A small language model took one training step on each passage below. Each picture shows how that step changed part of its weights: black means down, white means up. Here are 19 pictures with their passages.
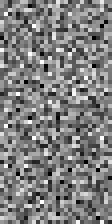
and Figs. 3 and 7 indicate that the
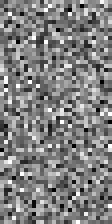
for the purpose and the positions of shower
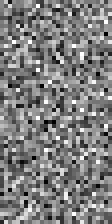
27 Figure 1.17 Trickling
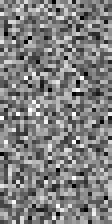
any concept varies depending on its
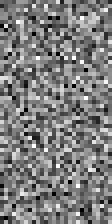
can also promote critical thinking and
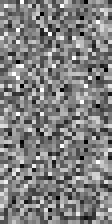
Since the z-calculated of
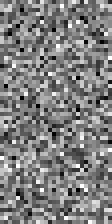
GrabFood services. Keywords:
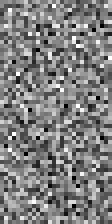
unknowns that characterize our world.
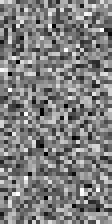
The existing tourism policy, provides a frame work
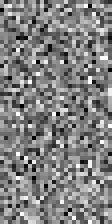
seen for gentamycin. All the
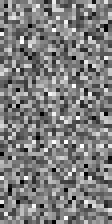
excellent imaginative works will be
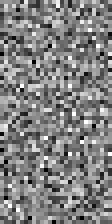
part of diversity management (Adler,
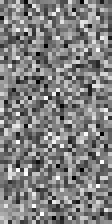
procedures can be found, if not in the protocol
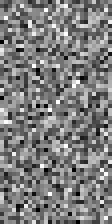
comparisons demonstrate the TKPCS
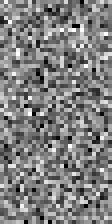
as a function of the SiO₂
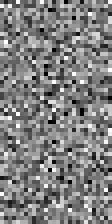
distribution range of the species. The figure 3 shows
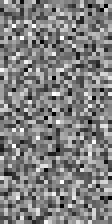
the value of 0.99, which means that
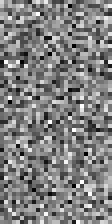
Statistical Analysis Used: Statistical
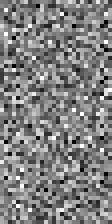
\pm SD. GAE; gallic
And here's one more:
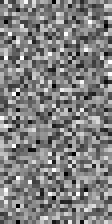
Islamabad, Islamabad
